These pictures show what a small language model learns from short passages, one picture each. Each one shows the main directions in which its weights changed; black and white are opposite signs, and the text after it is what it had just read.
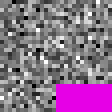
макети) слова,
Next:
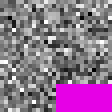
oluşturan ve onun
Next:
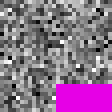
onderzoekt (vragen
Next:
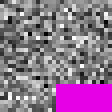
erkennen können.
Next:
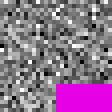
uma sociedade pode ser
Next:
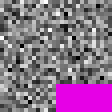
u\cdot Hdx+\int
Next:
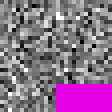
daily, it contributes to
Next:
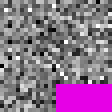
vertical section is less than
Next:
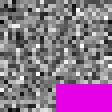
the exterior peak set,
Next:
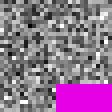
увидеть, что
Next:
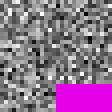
powers of primes by: $$
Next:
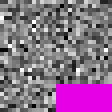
$T\mathcal{F}$ on a
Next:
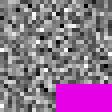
ekologik moslashuv
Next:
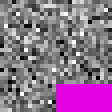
and the inequalities (4)
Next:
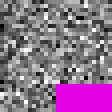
as decreasing fuel
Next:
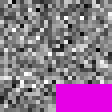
втором разделе
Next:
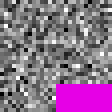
diferentes contextos de
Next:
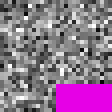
Mustafin degenerations. We
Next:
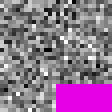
tuzish jarayonida
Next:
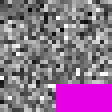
$\mu$ disjoint sets, each of
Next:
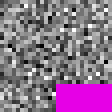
[0,1]$ there exists
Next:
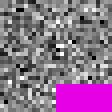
configurations in this case is:
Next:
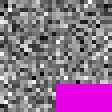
$x$. In other words,
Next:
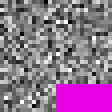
dapat disampaikan
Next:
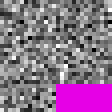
applications. Service operation
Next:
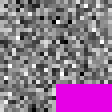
al-Imam Ibnu
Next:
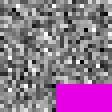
denge kurulması
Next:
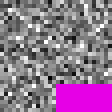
parecidos, com muitos
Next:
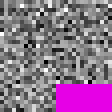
usable lie strings of the
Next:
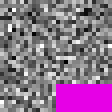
chain is indecomposable. For
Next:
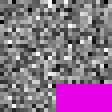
ham chakana savdoda
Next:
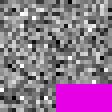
this example after we define this convergence more
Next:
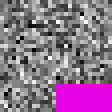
the variables and dimensions. Finally,
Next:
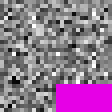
\caption{A partition of
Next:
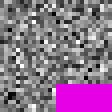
эффекта процедуры
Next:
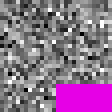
ser conhecida como o
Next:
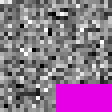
ҳам бор. Шу
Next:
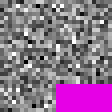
is a discrepancy between the
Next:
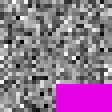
had at most $k$ triples
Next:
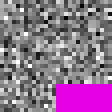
spherical vectors in the local
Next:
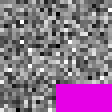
'side' of the
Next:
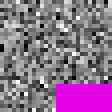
of a Whirlpool
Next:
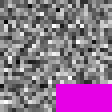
\in \mathbb{N}$, it
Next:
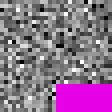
estrena una campanya de
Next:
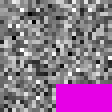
Sainfoin and its effects
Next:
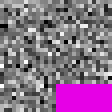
$\psi$ is a pointwise
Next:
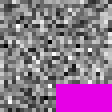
lahko od vas
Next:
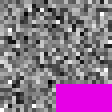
est purement contextuelle.
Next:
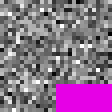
for an alternative approach -- is
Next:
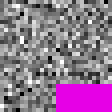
and words also impacted
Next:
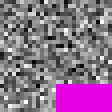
italien en Gaule aux
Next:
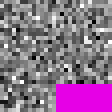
M. C., López,
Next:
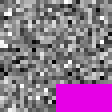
to the subject were determined and
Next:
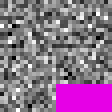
all the results obtained in Sec \S
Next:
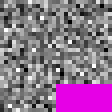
{\em Developments in Mathematics}.
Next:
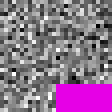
преступности», а что
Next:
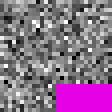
óz pikirlerin
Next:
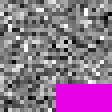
una significación aspectual y
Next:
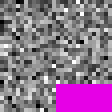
Delsar, Nagore,
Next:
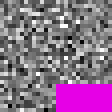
de James Strachey con
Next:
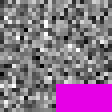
heuristic algorithm using relaxed
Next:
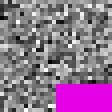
elements. Similarly to the first
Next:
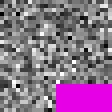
and D) or symplectic
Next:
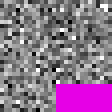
of \eqref{eqnpri}. One
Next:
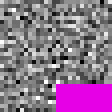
but {\it negative} for
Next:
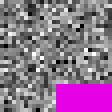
surjective. Clearly, the
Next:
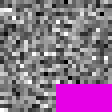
Esse movimento gerou
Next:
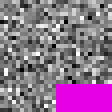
computation of the forces: in the standard
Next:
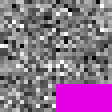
avvalo, muayyan
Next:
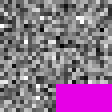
a systematic analysis of the process
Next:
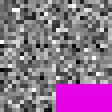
USTHB Alger}
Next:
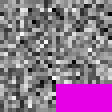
âmbito do trabalho das
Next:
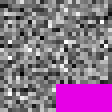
all variables are dimensionless from now on.
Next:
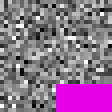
then $j$ must increase by
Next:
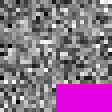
o'rin tutib
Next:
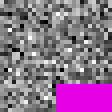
на структуру більше,
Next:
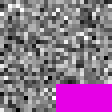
pessoais e deverão ser
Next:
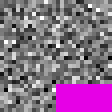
por meio da valorização do
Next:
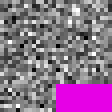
this paper provides a detailed
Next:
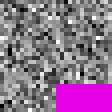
para futuras investigaciones en
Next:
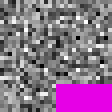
to find a vector $b^*$ such that
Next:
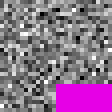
end we first check that with
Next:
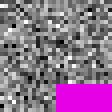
elmi sahəsində
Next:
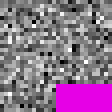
bo'lib, unda turli
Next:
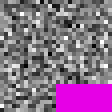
τα σωματίδια
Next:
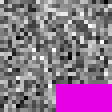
та енергетичних
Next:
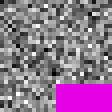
hysteresis: A model
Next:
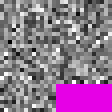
of $h_\mu$ there exists an
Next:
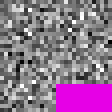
UTI e menos dias em
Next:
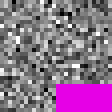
enseñanza de los
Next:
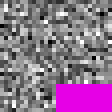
qual alimentos embalados ou
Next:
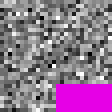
revelar as concepções dos
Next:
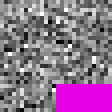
is disjoint with the spectrum of
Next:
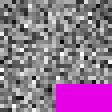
К.Г. Юнга,
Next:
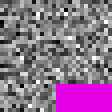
q_k \le N}
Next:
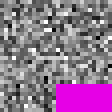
tuturor cadrelor
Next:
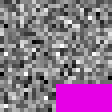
rates of convergence in relative error of
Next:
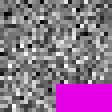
Он используется с
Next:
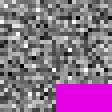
documentatie in de
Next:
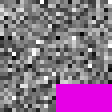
Ecuador. E-mail:
